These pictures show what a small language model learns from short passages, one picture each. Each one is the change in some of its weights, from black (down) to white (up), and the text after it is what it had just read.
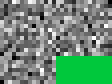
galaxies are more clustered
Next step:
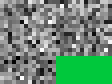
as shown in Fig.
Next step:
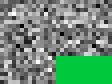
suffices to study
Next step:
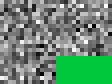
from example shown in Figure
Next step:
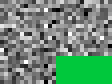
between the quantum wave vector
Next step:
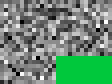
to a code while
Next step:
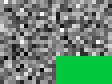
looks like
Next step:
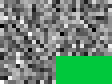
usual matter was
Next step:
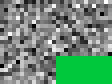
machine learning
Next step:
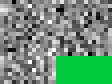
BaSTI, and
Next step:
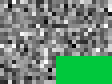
a bi-partite
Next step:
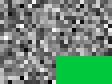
our sample, and Section 3
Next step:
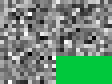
excess emission are slow
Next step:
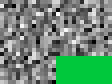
of the high level of
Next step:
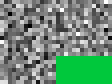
of the Orion
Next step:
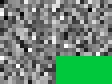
transfer rate. The
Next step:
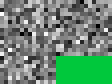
of the singularity
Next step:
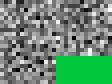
optimization based design is
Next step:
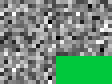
with them the number
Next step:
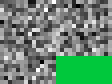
the inelastic
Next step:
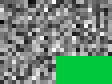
deep inelastic
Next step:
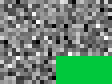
set of equations are an
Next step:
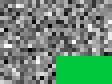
active for a few
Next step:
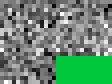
observed relationship between
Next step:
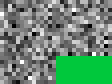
shape of things
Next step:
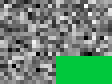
final conclusions of
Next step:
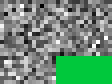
the EDE model with
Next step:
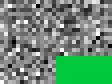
become stronger in the
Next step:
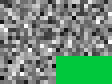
action, constructed out
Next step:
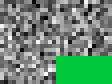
should be performed also for
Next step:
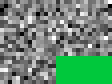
know that the first three
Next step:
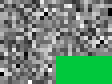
this same region. The
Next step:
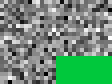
density universe, that such
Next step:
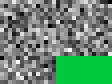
Also, in this case
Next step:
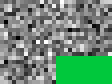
good convergence
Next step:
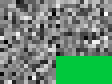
behavior under specific conditions.
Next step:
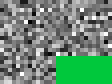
observed nonlinear systems is
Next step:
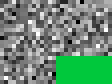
current helicity in
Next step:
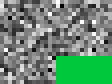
spectra in reflection
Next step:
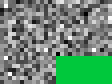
in model-free
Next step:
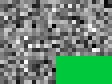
strong gravitational effects is
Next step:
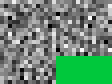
In this case, its
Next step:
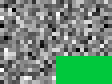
frequency and doping.
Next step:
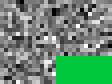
different physical systems.
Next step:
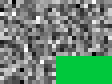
reconsider the
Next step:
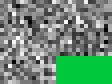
S$ (and $a
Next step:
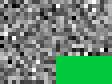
we adopt the following
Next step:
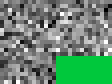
relationship between the
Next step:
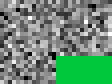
on circular orbits
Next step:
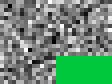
in the bubble.
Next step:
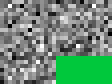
natural convection
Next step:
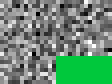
can be controlled by
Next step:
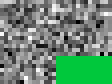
account the thermal frequency
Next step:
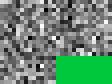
are functions of points
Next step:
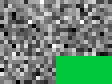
similar algorithm was introduced in
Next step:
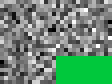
out to several times
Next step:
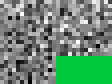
and $(\left|
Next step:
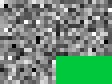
spectra to quantify
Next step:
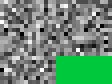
develops as a dynamic
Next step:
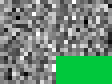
Lett. {\bf
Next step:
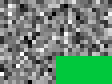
different dimensionality. The
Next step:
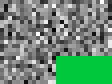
iteratively samples
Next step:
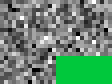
absence of loss).
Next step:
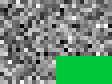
of \mnt and
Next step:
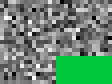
the unit goes from
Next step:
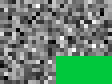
set[8]. Zero
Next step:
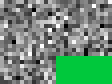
for each $L$
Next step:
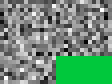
package. } \be
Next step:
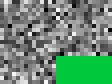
the nearby authors are
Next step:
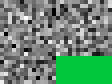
to the exact solution.
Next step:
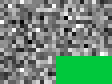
computed using Wick's
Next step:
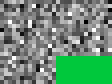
devices provide
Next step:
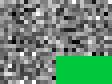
efficient detection of
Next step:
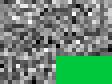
design considerations for the
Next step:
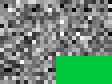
high temperature regime:
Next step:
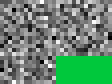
sensitive to the angle
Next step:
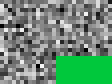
calculated poles and
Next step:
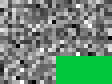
a velocity threshold
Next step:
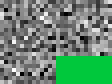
into a canonical space
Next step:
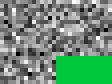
direction in the potential corresponding
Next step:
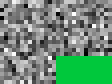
function of $T$ and
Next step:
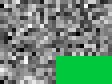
the median electric
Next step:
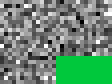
state. The background
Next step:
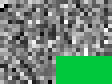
parameter $a_3$
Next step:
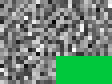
of variable 6 should
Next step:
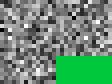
action evaluated for a
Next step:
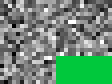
caused by the
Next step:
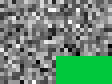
the Cherenkov
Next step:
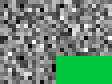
28$ points.
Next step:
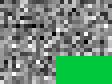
fusion, decision
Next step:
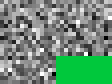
current blockade at
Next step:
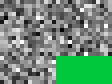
Z_{\rm open}
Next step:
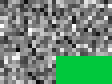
there was a good
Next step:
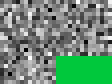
SOC $\lambda$,
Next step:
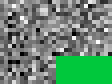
the material's
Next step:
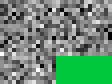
insensitive to the value
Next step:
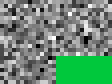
between closed circles where
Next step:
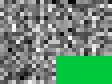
channel impulse
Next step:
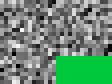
is the method that we use
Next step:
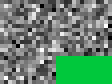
a_n$ in the
